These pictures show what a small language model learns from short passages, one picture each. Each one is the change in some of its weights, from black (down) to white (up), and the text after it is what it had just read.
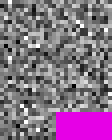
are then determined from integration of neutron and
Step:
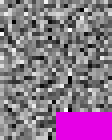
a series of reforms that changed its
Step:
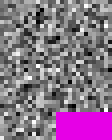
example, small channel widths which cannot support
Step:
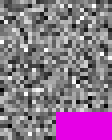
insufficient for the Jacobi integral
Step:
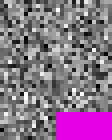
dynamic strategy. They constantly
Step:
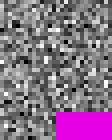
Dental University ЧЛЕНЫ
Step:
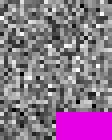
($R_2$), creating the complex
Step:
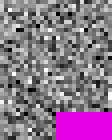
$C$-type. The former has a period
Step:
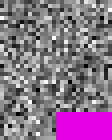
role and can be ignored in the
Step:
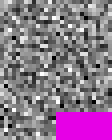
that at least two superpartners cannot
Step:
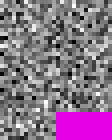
Schulalltag*. Göttingen:
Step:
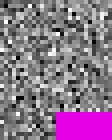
this transformation is that at $t=0$ the
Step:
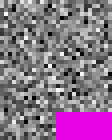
EWPTs are proposed, namely
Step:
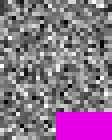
along the $y$-axis, where these
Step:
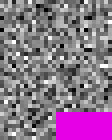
so'zlari bilan ifodalangan.
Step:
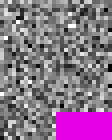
than $L$, i.e., one has the
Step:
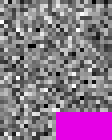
kationlar miqdori keskin
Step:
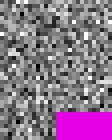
literature as well. However, we can
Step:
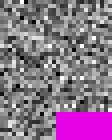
extensively in studies of QCD
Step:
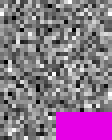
обязательства по ¹
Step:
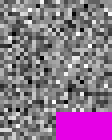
in that case. The function $g \in
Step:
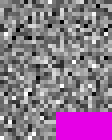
the \emph{contact value} $\rho
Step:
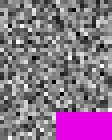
($\langle\chi_n|$) is the right
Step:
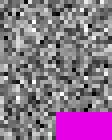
data yang rusak hilang atau
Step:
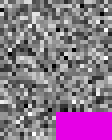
tajribalarini namoyon
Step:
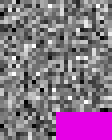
все следы близ нее
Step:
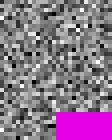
miqdorni tashkil
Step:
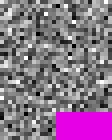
son aide à déchiffrer
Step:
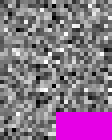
the other hand measuring the temperature dependence of
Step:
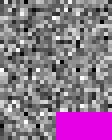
nos indivíduos que são
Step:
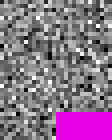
region parameters, there are clear patterns shown in both
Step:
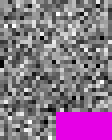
ifodalanadi, qaratqich
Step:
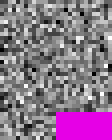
муаллиф томонидан
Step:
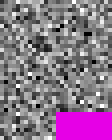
account the different types of nodes and
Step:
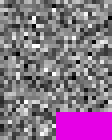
immediate vicinity of a metallic
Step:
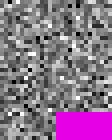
xalq marosimlarining taom
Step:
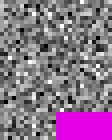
depends. The dependency of the dynamic pressure
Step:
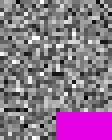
experimental feasibility to go beyond the
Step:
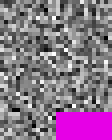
during the subsequent classical optimization. In a
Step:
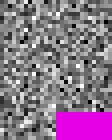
eshitish differentsial sezgirligi
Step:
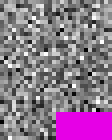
va sālgūtīdin
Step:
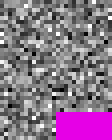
Kriging is to derive the
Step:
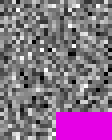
стороне» господина,
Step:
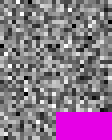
of time $(t-t')$ for parameters
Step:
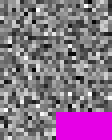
in derived quantities such as the area of
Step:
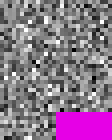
the greatest drawbacks to only using
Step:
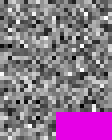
color confinement, but it is not a
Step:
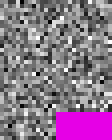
Интерес представляет также
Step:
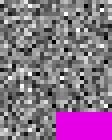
0$ is some constant. Using the following values
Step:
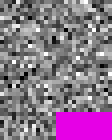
yetkazib berib, foyda
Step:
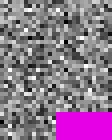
\mathcal{L}=\partial _{\mu }\varphi
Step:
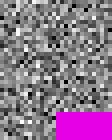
number basis are \begin{equation} \hat
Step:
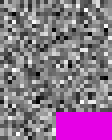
center of the density cavity,
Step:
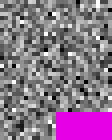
obras necesarias para la reconstrucción
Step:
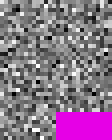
contrast to the conventional wisdom.
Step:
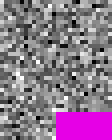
daromadning ahamiyatini, pulning
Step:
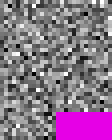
nature, ranging from soils and
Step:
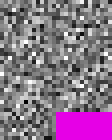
para fortalecer las capacidades
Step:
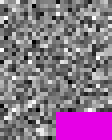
is performed to bring the state to be
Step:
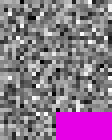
і письмову мову;
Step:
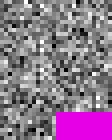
(в нашем случае
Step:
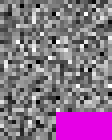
ravishda boyib borishiga
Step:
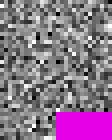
الحروب الصليبية
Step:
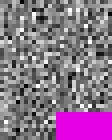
wilayah makna yang digarap
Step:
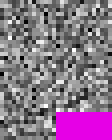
reparó uno con la sustitución del
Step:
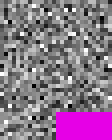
how to include effects beyond it. In
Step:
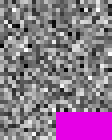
kuchli ta'sir etadi.
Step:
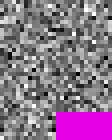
ишлаб чиқилди.
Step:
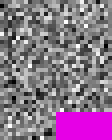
on LN substrates by using High
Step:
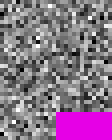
вопросами, — это
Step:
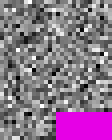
regression analysis, sentiment polarity
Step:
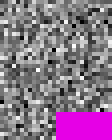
муҳим восита эканини
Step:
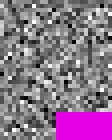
qual estabelece que de todo o
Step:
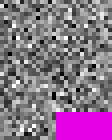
of the coefficients $ c_n $ which
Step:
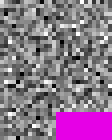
the systematic error came from the
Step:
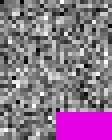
the barrier between the metals and
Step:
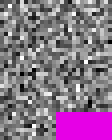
foydalanish kabi holatda
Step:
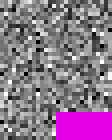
relatively small initial fluctuations, ${\tilde
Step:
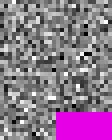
Їх застосування можливе
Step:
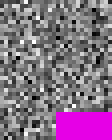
using the same agent. What changes is the
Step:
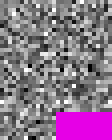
head as our baseline, and
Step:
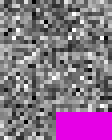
(see Introduction). \begin{figure*}
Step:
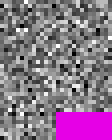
$\phi$ is zero (or constant) when the
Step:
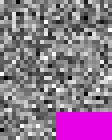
kasutusele võtta
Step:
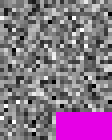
sputtering through a shadow
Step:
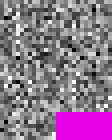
innovatsiyalar vazirligi
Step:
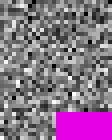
dependence of $\chi$ shifts to lower
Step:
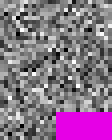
відгукувалися та давали
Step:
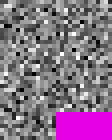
of the numerical models using the analytic model.
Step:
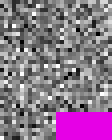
is the vector of 3$\times$3 angular
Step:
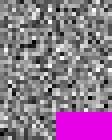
psiquiátrica. As
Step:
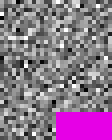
\caption{Intensity profile of
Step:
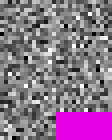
be more affected by the WWC
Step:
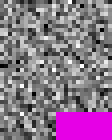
дискуссии вокруг
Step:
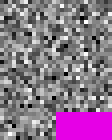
AZEVEDO, J.
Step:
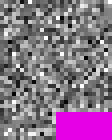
95 бет O‘ZLIKNI
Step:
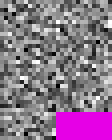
Since these are not well known, this
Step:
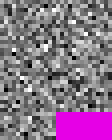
geometries which are not AdS, but
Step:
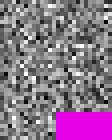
класифікуються за
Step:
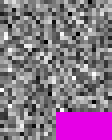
bubbles. Since the amount
